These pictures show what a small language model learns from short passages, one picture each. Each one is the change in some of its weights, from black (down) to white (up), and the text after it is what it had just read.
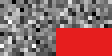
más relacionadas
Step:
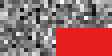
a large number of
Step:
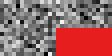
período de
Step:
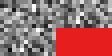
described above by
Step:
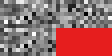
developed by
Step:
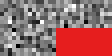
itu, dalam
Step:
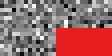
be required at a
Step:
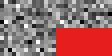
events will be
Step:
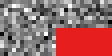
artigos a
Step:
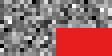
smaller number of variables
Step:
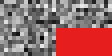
and of the
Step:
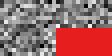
in which way.
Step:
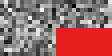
last term in
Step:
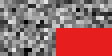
was born
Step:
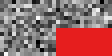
are not completely
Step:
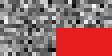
the impact of
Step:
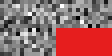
lines, red)
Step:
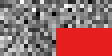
then compared to the
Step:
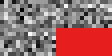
4 as a function
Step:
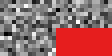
are defined by
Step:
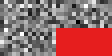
and NAS for
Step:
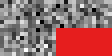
lens surface
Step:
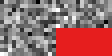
of asymmetry
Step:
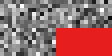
processo para
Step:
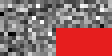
is worth
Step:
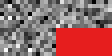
of baryonic
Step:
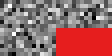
with a scalar
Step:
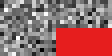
study, produces
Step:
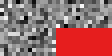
rotation curves
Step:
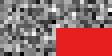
of a function,
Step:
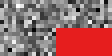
deixou de
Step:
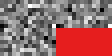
town and
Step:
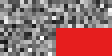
the supersymmetric
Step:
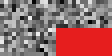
recent work, is
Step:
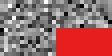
at Cerro
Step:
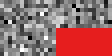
e società
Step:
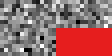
to calculate the
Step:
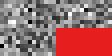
aluno que
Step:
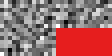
V^\dagger \\
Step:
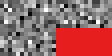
noise, it is
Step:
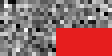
The results of the
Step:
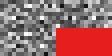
is constant during the
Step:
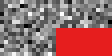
Assume that
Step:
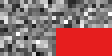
the advantage
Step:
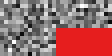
and the new
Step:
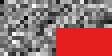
composed of
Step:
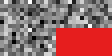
them to calculate
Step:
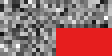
our interpretation in
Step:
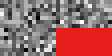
how a massive
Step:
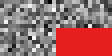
in this fit.
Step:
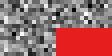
the polarisation
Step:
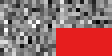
existing cluster.
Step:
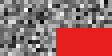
a handle
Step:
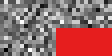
the hat to
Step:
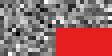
the compactness
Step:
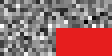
= {\omega
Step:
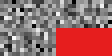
panel the
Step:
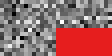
estimating the
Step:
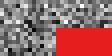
while the effective
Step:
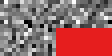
state what the
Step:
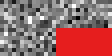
2). This is
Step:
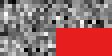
The illustration of
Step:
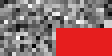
cm from the
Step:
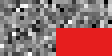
map complex information
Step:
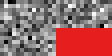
The typical amplitude
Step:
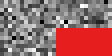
soft physics
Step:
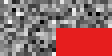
critical point of
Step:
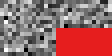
for the beams
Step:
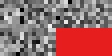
que causa
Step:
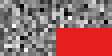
situ de jet
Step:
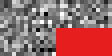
Number of
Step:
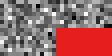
к виду
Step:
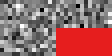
the top-right
